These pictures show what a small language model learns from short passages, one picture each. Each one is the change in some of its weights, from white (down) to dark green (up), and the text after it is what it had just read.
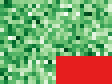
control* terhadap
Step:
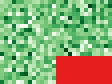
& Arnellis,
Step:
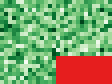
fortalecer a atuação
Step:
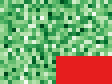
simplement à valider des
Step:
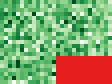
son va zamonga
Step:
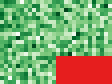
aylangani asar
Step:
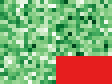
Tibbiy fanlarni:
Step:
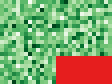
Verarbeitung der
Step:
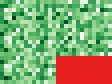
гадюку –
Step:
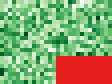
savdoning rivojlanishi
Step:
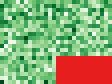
посёлка ва
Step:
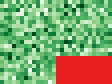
Conceição et
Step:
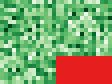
estable entre 2003 y
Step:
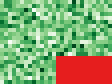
on Networking
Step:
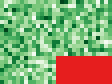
elbette bütün
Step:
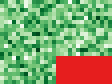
Williams &
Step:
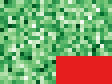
buscar alternativas
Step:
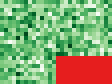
anak-anak yang
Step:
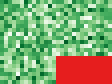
o‘tish lozim.
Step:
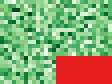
wo er in voller
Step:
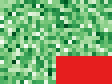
social, renforcent
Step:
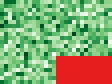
qilish keng yo'l
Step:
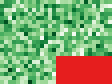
втрати та
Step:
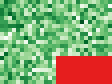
mumkin. Misol
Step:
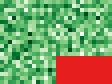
соответствии с
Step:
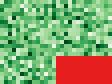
ва шартлари
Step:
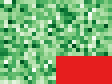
jeszcze nie
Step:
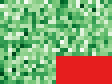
yuzaga chiqarilgan
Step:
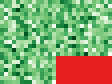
në zonat
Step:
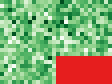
efectividad en las
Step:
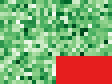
yo'l o'zi
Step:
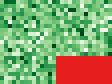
análise, realizo um
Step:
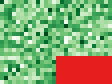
product with 7.37
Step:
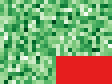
with previously
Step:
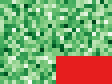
Pelo contrário: é
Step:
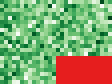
e de ansiedade.
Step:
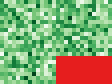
- “Sabrning
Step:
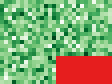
задач різної
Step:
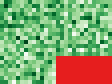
hissi boshqa barcha
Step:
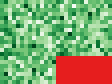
xos resurslarga
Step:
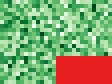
Les tableaux
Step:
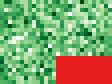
tem o entendimento sobre
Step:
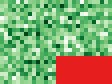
Academic Research*,
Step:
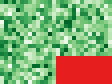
dan peluang.
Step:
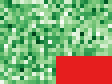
de Educación y el
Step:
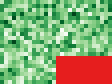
ферму где
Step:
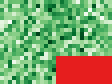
tourism village
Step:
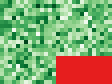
облака ветви
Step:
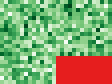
só encantador
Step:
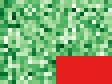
oshishi uchun barcha
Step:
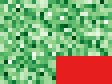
Patas del tipo
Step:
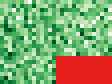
desta alteração e
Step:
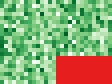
muy distinta
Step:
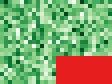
el promedio de
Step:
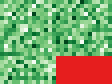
Bu ayrıma
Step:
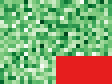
Bu ise biz
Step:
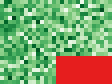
sentido todo. Lo
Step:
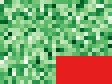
та територіальної
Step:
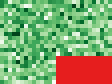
vasta. Nella
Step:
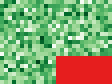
важливу роль у
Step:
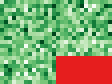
якого класу
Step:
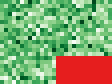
“Si consideramos la
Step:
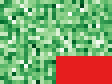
бошқалар ҳам
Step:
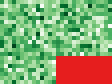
toponimiya va
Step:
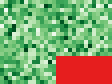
pecebistas ou
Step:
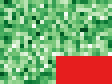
trabajo describe el
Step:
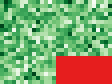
girişim ile
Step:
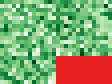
preocupación en
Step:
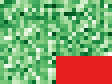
напрямок як
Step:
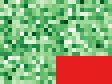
R. Kuchli
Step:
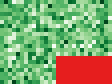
la participación del sector
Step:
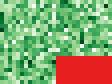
tuzatish bo'yicha
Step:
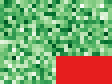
essas reflexões são
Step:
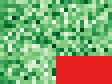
medidas preventivas de
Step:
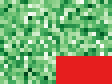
Bu belgilar asosida
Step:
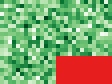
les communautés
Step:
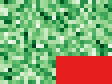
surat utang
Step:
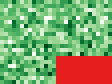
da Península
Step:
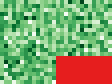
fanining mexanika
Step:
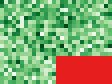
provimento, de certa
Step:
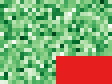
в банковской
